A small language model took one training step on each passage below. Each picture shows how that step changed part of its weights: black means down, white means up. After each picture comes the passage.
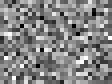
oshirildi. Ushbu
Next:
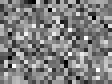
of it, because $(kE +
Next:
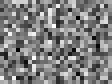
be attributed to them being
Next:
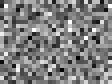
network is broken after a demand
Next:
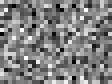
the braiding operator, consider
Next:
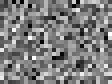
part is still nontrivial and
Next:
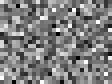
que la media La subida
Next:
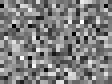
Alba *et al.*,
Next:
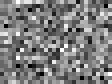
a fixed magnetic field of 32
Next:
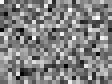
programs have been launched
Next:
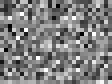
for degenerate matter in the
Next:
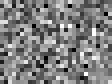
a Fierz transformation and using
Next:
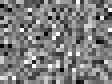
qo'l yozuvlarni
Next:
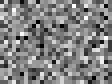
ortishi mavjud
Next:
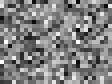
the one considered above only in the initial
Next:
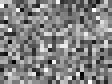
the two-loop digrams
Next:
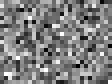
thinner disk, the matter will
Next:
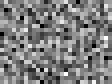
elements of a LiFi
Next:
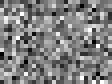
second and third approaches were
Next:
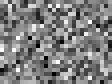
radiative equilibrium are met,
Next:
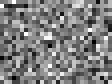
values of cirrus and
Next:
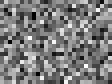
se tiene a quien no
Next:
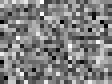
of feasible experiments.
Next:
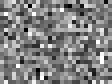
studies. Presented results were
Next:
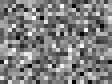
Kalit so'zlar:
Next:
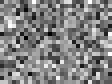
kinematics. Instead
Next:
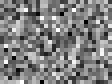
problem with an increasingly small
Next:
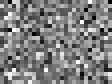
current study, the level of
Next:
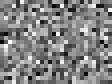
orqali jamiyatda
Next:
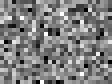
con China. Sin
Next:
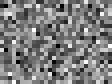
colaborativa de problemas.
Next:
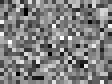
and $\sigma(x)$ represent
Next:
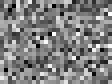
the spectrum of Landau
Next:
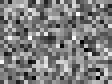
left panel of figure 5; g
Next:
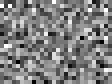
ta'lim: har bir
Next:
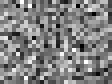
insulin sekresiyasi
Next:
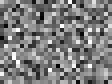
be a tempting target for
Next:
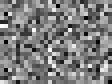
для України
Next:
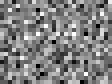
функціонують на
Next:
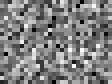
file: recon.tex
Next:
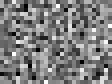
can be efficiently minimized by
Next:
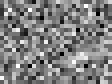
parton be put on its mass
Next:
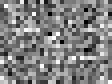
resulting average $^{17}$O
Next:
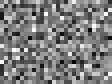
order to ascertain if the first
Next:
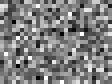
activity is consistent across the participant
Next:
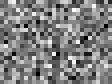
neural field representations. By
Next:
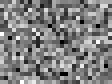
could produce blue stragglers
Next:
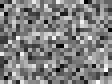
function choice. 2.
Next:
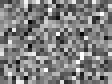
Thus, in the framework of the
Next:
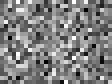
CHIRAL QUARK
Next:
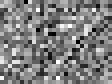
yilda 230 ming
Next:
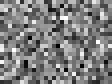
parameter and the equivalent plastic
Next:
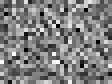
its shape change can induce
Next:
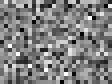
the field has no other $\theta$
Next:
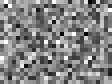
qabul qilinadigan
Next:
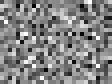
birinchi darajali
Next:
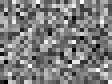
a null particle following a
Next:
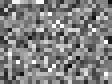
carried out every 100 steps
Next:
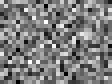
la arquitectura doméstica
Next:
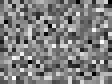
of the negative current onto the
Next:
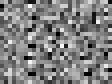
М.: Юнити,
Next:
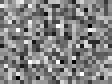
high-resolution 6G
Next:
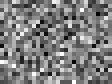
– Localização do Marco
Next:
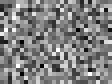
it is fair to say that
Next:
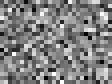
using the analog outputs of data
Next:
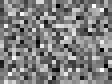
out of the center.
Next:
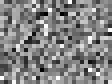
faoliyat ko'rsatishga
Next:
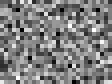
in the effect of inheritances
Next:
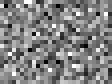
farqiga yetmaslik
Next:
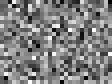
two, three and four spacetime
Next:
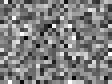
mumkin, bu esa
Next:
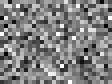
assumptions are rather generic and
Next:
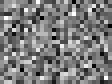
de décider de la
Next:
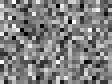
not explicitly depend on Fourier
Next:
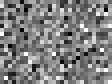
\label{32} \widetilde
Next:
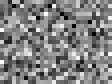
the choice of its value and any
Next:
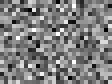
transition disks and are able to
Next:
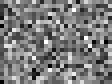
with the help of a
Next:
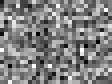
zwei Heizperioden
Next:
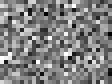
Bunday amaliyotlar
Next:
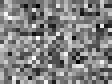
ishga solinadi.
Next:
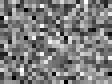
a sapphire substrate
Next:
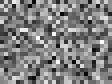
zero kinetic term along the symmetric
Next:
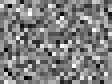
of the AFM domain structure at
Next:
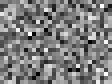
modified $f(R)$
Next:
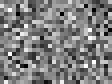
14: Relación entre
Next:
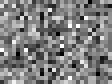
pertama adalah
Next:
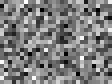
\State Calculate
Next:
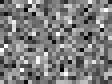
neutral bosons'',
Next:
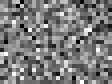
y suministro”, y
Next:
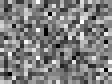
OF DIABETES
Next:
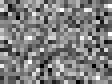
білім беру
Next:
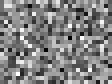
o `quvchilarning bilish
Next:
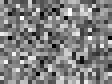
merupakan salah
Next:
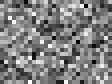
suelen señalarse
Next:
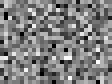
bir faktör
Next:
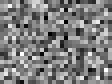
extragalactic sources based on
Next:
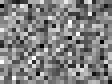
turli xil raqamli
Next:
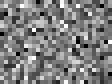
tem como função trazer
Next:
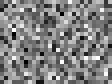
covariance matrix from
